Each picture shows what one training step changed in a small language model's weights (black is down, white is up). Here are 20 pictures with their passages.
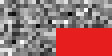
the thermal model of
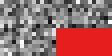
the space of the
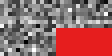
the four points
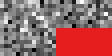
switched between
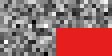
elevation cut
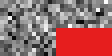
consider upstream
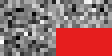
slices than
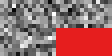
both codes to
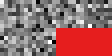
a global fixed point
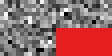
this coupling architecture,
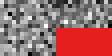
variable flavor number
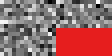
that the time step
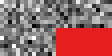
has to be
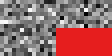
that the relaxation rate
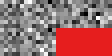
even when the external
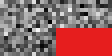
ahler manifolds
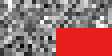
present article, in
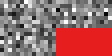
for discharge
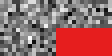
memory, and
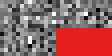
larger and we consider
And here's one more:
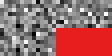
a nilpotent linear
